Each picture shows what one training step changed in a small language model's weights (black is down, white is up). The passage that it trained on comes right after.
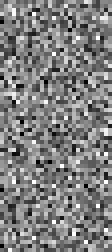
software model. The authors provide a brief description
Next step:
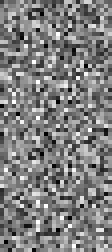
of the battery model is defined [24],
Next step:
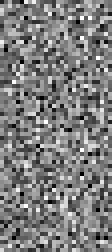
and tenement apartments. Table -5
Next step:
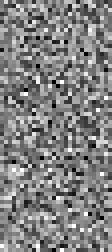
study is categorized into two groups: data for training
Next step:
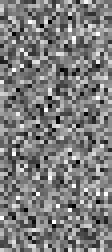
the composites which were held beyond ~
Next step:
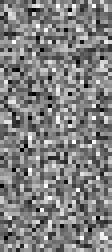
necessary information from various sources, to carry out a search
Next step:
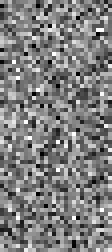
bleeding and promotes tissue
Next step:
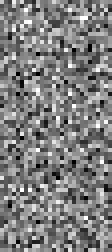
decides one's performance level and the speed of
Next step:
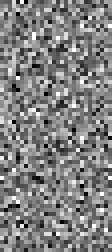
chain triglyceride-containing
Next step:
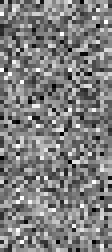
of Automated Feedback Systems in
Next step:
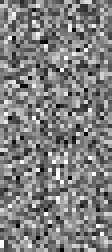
like power balance constraint, line flow and bus
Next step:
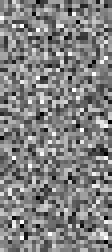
that needs to be performed. The paper reads well as
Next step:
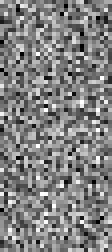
G I R - H FIGURE 3
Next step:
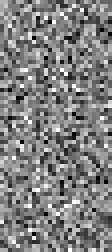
small amount of cream was taken in two test tubes
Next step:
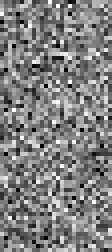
on the other hand, covariates significantly with
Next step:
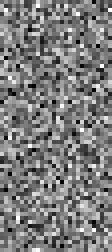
fuel tank. Fig. 3 and Fig. 4
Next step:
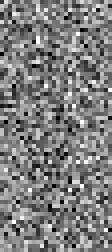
as much as it does to us” (112),
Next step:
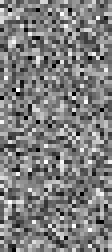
path created for him or for his role and will
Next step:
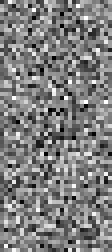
of young users by the most skilled users of
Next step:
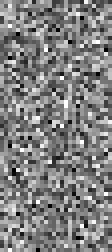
wire. 3. Fill the bomb
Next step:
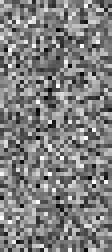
1. Makakaon raman mi
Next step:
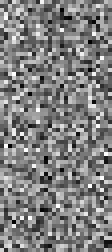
an input device. Data can be noisy and the
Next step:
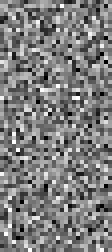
financial development to economic growth. Development of financial systems tend
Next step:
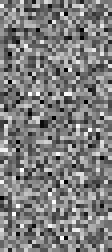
stated above, their respective scores would be 15 and
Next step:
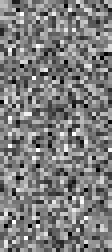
T.S. wrote the article. All authors
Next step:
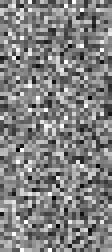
Kyiv, Ukraine,
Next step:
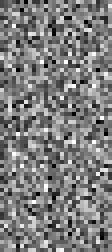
the research stream by proposing the moderating effect
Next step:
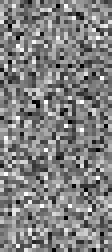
study the _knife crime epidemic
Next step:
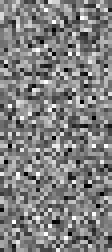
of control in ACS, $T_2' =
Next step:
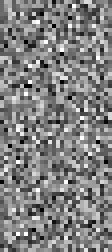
of reinforced plastics. For in plane
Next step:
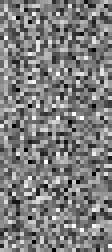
standardized and flexible configuration system around a potential
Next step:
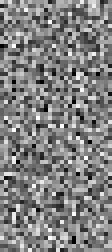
– Initial EOSC-LS
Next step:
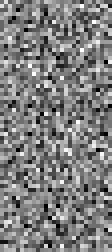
acids and benzene-containing compounds
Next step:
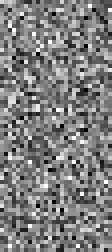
expected to occur in the artifact resulting from the
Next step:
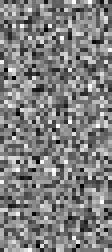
categories allowed to find the final average total summary
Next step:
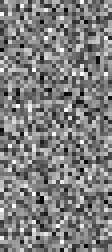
Terrestrial ecosystems
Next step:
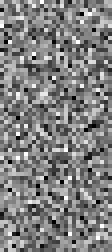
fractions. Surprisingly, the
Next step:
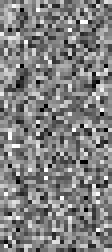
can't always win. The competition is not only
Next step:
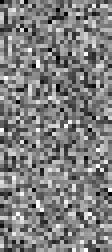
148.6 trillion soums were
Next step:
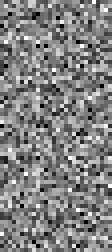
Additional file 3 This file contains the all
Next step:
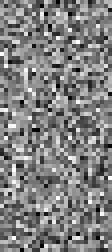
listed companies Spanish listed corporations show
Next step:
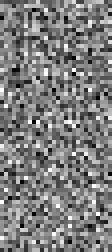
basic principle has not been changed; there is a
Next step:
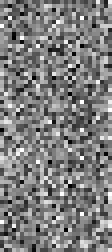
The techno-economic parametrization as detailed
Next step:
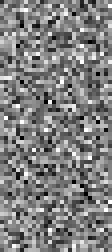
\mathbb{R}^p \rightarrow
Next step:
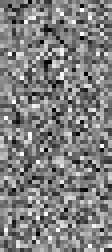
for preparing geometric model of gear.
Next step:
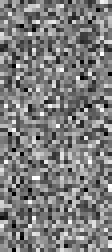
each platform's ideological orientation and offer
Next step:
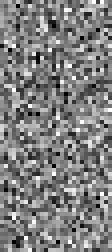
women's status to the menstrual taboos
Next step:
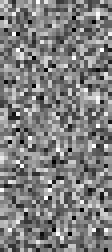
time axis varies, and it brings mass
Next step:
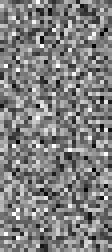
that they individually observe. They are therefore
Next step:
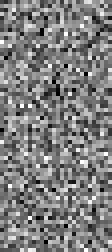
Conclusions: In revisiting this case, the
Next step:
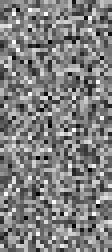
The follow-up period was from 3 months to 4 years
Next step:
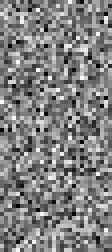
Material The solar radio flux at 10.7
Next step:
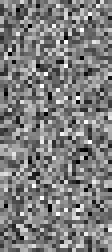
Client-side info 1E+08
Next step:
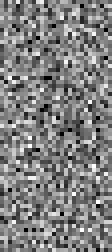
course. The model is based on Google
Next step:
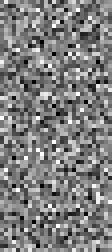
of water are required to remove waste and maintain water
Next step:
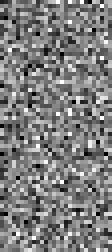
begin after 4-5 years. In other words,
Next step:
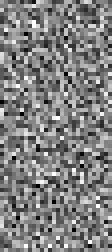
the near future I plan to buy organic food products in
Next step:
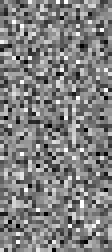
Behavioral Management. Two themes were developed
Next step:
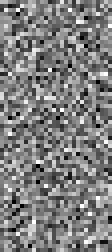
should be difference-dominant, as addition is
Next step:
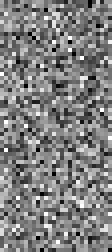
chemical or microorganism (synthetic or
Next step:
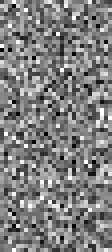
displacement of the layers is comparable with the
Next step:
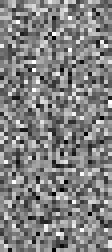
external aid for modernization and training.
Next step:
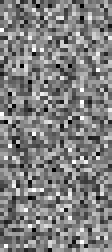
at the NASA Glenn Research Center
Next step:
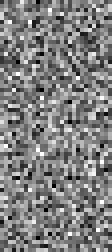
with 20% after it is crossed. -
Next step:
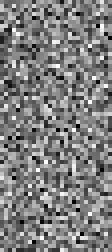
namely the designing department and trying
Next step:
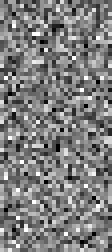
and its subsequent heating up is therefore more
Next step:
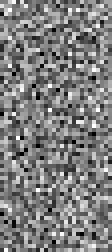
as internal standard with number of protons,
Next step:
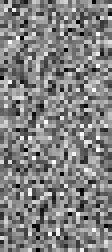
and M17 exopeptidase
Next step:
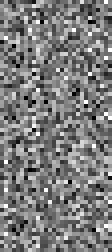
or field being represented and is responsible for ensuring
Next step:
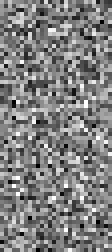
(HES-SO) SWISS
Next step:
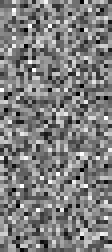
renewable energy source. *Energies*.
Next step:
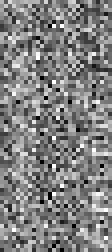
маршруту з
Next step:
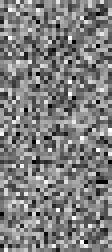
consecutive** Although horses don't
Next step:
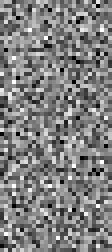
they should consume more energy in independent variables to ensure the
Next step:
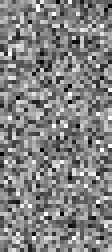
PC. The test bed is: CPU
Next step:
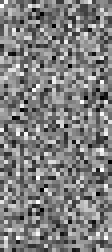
are shop owners and consumers facing? And
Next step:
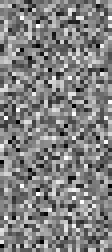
mixture was heated under reflux for about
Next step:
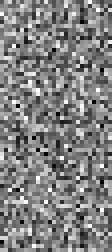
Membrane Bioreactor SM
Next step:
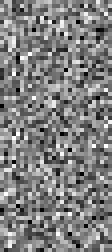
disease prediction, as shown in figure (1). The
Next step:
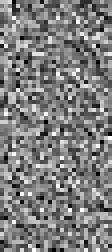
makes our resources easier to find and to connect with
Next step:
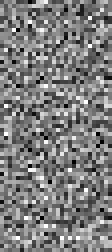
the field educator's specific needs and opportunities. In the
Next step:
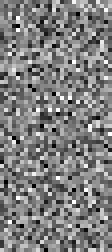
business world. The President of the Republic of
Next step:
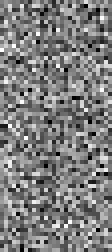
and social responsibility. Christian precepts on
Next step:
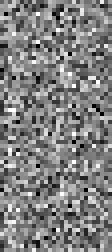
However, no work addresses the issue of classifying
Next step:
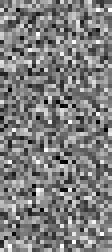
region are incorporated as depicted in Fig.
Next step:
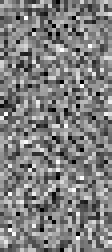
and carbon emissions [4]. In addition, converting
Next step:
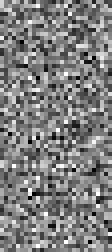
well as the emergence of children's literature in
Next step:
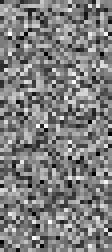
democratic society. These principles are fundamental for the
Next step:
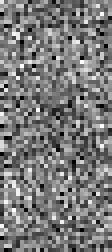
long as wide and as wide as scape;
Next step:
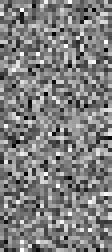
practices is based on their Indigenous Technical
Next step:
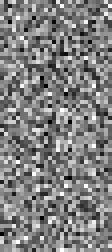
actions, but would be in contrast to the previous evidence
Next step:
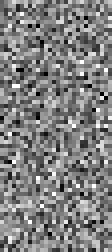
of the permeability maps. To this end,
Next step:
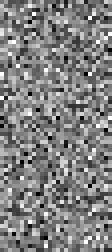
avoidance and approach coping and perceived stress with
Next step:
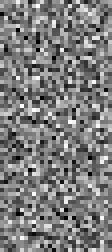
in advance in order to limit the problems for the
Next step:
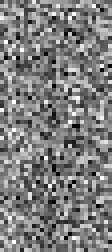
the study. C.C., C.
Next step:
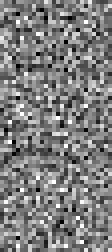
(RSW) [9] to handle a
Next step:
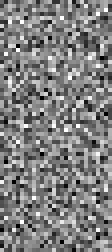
point. It should be noted that the idea of a
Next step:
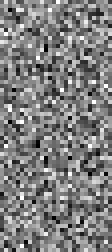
that accelerate damage propagation. In addition,
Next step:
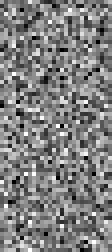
approximation within the element. In this way, a
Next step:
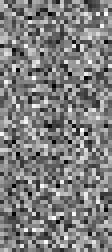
in the Indian Ocean Region from a
